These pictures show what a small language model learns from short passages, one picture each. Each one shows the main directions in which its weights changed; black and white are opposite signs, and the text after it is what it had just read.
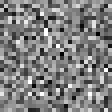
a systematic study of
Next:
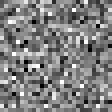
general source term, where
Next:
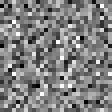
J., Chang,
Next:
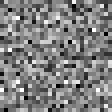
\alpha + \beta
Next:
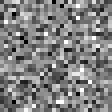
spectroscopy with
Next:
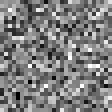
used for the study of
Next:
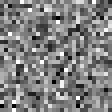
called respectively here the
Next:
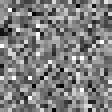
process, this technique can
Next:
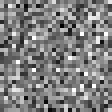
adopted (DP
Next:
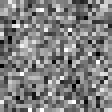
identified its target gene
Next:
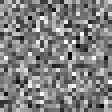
of 70th in
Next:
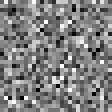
**Results** In
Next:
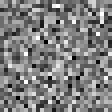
aspect of
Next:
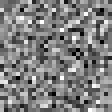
to be governed by
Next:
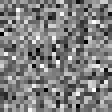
the study were as
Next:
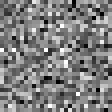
following, we evaluate
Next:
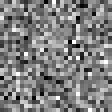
apply 0.2
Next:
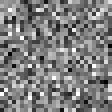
used an electrically
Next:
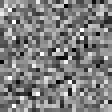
from magnetic-field
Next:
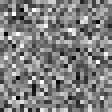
low vision &
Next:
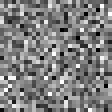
is also a Gaussian,
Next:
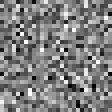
and production rate (see
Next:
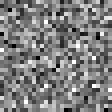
total of 101 blue
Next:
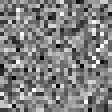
the simulation experiment described above
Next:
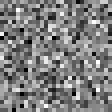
the sum of an
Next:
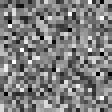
HBL) of
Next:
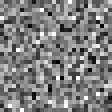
paper is structured as
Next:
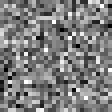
rural commune but
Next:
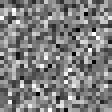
CC interactions and can
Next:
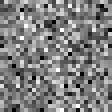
progressed, it has
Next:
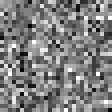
mobilization and
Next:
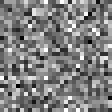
experiences, and
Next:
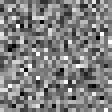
is becoming particularly
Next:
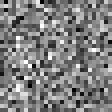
the bubble.
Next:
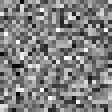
in the topological
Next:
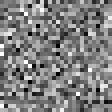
scale. Therefore,
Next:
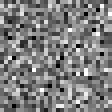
is then converted into
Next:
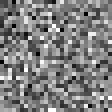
distance $d=
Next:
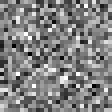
their pain. While
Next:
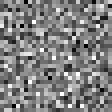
further abinitio
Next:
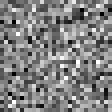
(State Research
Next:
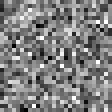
reason for keeping
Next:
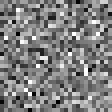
the zx plane.
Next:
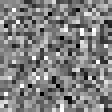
variation in primary energy
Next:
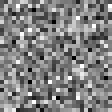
whatever in
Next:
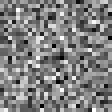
the data-flow
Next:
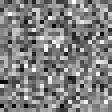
this analysis, we compared
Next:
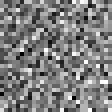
multiple answers
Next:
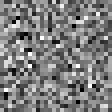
distribution. This possibility
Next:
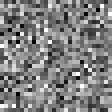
is the slope,
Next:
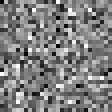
components included in the
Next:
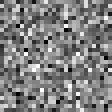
and the authors even
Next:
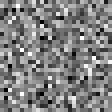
THz}$ and becomes
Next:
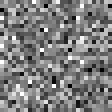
Published /
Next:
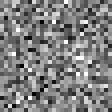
for telling the
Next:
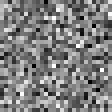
named `Dark
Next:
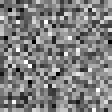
total integrated luminosity.
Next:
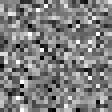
smaller $\mu$.
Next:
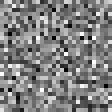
of the single particle
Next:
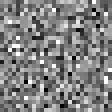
tool, develop the required
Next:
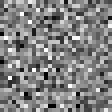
On simplifying we
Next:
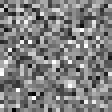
a table constructed
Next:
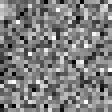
continued, but it
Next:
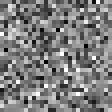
relevance of public
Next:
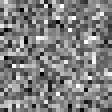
estimated from a sample of
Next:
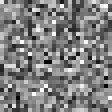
emergent disease to the
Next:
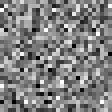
an altitude 12
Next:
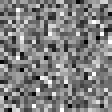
the last is usually
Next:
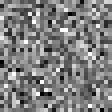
gaining complete control over
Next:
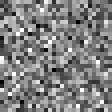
hardness occurs at
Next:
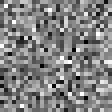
also considered as information sources
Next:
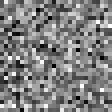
contrast, optimization of the
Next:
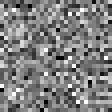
Rahman *et
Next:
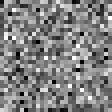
that makes no use of
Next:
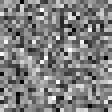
in terms of the metric
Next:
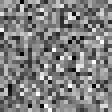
in ROCK
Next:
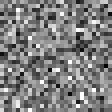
the relevant ethical
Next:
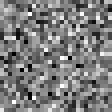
card application. We
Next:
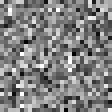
producers and processors
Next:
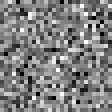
can potentially increase
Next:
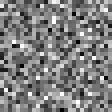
equipment by
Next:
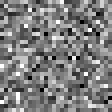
first time through the
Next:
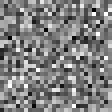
model predictions using
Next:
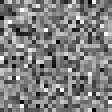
column imply that
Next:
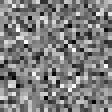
of practice-based
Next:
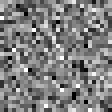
curves can be described,
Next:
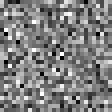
second position respectively in
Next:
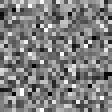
Methodology: This
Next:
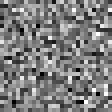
periods of political
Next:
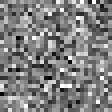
challenge the
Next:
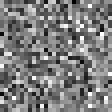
holes repel each
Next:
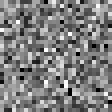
frequent instances without
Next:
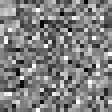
different subcarriers
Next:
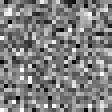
'market place'
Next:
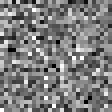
more than required for the
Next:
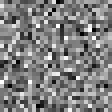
effect of work life
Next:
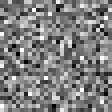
works, regarding
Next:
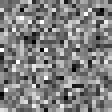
to be recognized
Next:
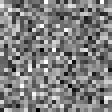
for a robot
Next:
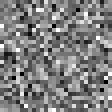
radius $R$, the
